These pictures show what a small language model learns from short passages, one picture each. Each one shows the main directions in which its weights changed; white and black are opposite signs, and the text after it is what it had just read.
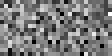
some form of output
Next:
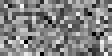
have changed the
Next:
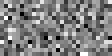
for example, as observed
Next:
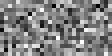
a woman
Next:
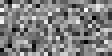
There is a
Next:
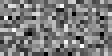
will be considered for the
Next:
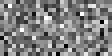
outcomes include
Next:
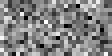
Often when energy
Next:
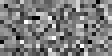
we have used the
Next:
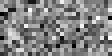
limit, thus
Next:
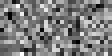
They are only
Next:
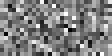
surgery. The
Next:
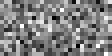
findings also help
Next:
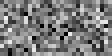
and understood
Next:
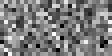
the whole system
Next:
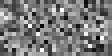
scores were higher
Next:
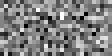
work we address this
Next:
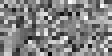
the intensity of the
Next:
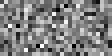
to Appendix
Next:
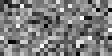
does not respond to
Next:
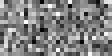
Equality &
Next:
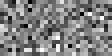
something different
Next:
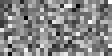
between electrodes
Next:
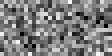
the global temperature
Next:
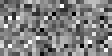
component for the
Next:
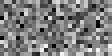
model. No such
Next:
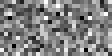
black dotted
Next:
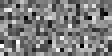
using the Internet
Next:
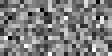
local heroes,
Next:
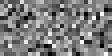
two different collision
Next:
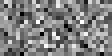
than as a verb
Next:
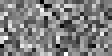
\Pb of
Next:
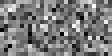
disparities by
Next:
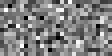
to low urine
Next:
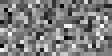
control limits,
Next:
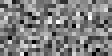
but directly from
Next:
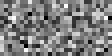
consider the most obvious
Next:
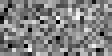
\DD \sigma
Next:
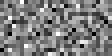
have compared the use of
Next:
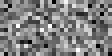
$\Delta t =
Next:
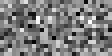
every probe
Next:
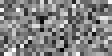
materials. The
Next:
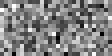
\caption{% The
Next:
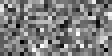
to the result shown in
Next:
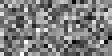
the ratio of
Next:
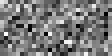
dynamical structure of general
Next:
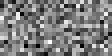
of the electrical
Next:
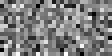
for selecting class
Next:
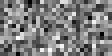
some similarity to the
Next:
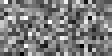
demand maps
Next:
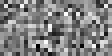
of infections
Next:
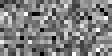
account for approximately
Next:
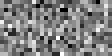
stimuli in
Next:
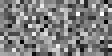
key points over
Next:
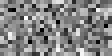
nation, then there
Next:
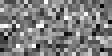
inoculum was
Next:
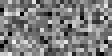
the MSMs
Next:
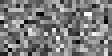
it is only a
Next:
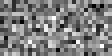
The research involved
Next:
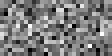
were too large to
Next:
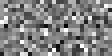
information from public and
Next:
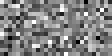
model is predicted in
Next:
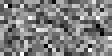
at random
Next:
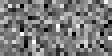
with gauge and
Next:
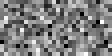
and financial support
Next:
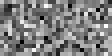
by Reeder and
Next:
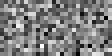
the pion mass
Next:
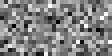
dimensionality of
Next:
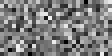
the creation of the
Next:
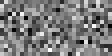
built a
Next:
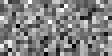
documents are
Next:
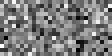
the LHCb
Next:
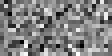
supports this
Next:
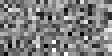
this technique for
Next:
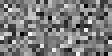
this region of parameters with
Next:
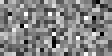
\item Only
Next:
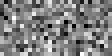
entries of the input
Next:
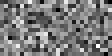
issues, and
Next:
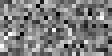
between dust emission
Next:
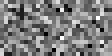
on x, y and
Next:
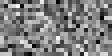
has been trained using
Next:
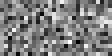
help them to
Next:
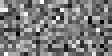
limbus for
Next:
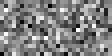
polymer in a
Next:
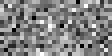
comparison to the
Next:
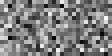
practices, and
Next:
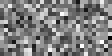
dot at the
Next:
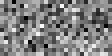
their disks is
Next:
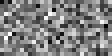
and understand about
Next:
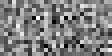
have opted for
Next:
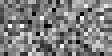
adjusted as
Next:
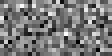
analyzed by
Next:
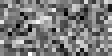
range less than 20
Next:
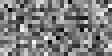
that DHP can
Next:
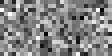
domed shape
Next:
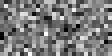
well as to look
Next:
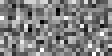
they had been releasing
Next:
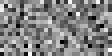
to bring about
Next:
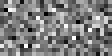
learning, integrating
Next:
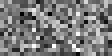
discussion article we
